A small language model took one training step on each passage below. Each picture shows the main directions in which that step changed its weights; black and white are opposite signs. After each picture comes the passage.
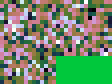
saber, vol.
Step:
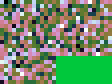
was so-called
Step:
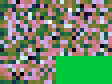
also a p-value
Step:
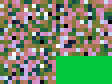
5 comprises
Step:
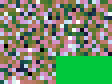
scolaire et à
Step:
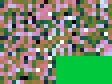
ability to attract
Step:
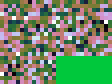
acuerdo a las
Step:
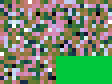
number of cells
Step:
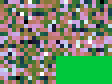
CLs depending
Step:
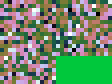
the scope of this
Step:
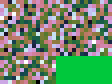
very clear
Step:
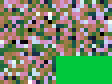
en étuve à
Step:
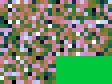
regulation, which only
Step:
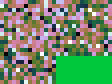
size for the two
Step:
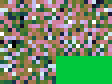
значення для
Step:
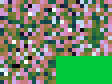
their reproductive
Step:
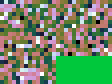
predispone la
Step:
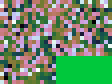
of NumPY,
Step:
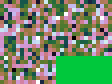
an improvement of
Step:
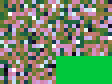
the amplified
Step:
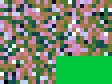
the group's financial
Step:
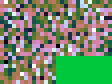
na Capital da
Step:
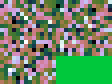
age, sex,
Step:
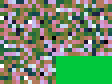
to validate our
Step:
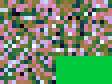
фондами. И
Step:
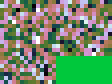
removed and the
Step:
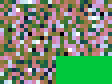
gives the same
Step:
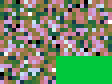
cables. These
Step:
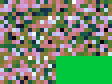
– амалий
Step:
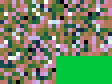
qazib olish
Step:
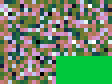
catalyst was
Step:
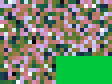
and bidirectional
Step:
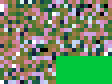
adsorbent and
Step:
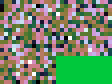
de Eventos de
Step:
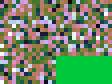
significant reduction in the
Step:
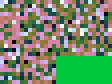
is currently
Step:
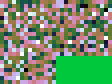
way, the first person
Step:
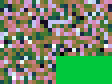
daquilo que
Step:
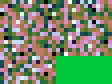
of multi-actor
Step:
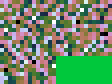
Key words:
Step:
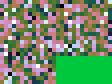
I think we
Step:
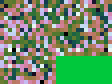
students of schools and
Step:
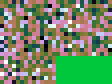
engineering 2 6
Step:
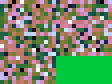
experiência realizada
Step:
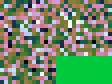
próprio de
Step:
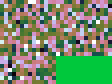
com isso, a
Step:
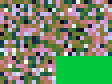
gran parte de las
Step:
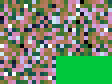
PAN network can
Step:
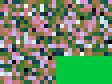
possibilita e
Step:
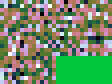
models for better
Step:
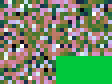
out the problem of
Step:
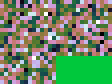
was not accepted.
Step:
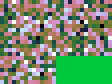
conjunto de
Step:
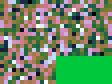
order given by
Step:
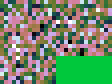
и кровавого
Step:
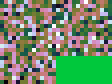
the major objective
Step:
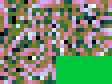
be described,
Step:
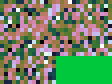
and ultimate
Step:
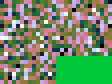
the service provided and
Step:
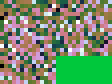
by industries and
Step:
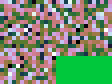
approach Dirac const
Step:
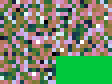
to become actively
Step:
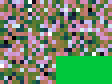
tasks and providing
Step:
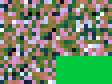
einmal im
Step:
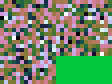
Manchester /
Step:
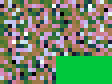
universités ne
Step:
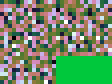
and roles in the
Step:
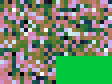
the MQTT
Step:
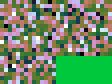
le fait que le
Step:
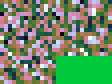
recommend using an
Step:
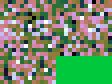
ao ginásio da
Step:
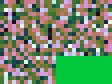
of views on the
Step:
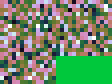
$\delta =
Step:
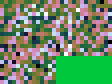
responses to solar
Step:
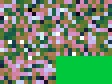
a partir desse
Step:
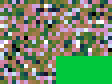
higher blood
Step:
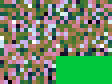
used machine learning
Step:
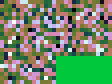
possible to integrate the
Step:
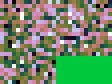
of an entire
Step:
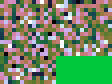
Informations- und
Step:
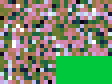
ming tanga"
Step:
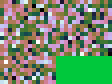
de utilizar esses
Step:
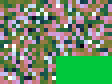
13 responses were
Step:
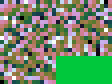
hypothesis to
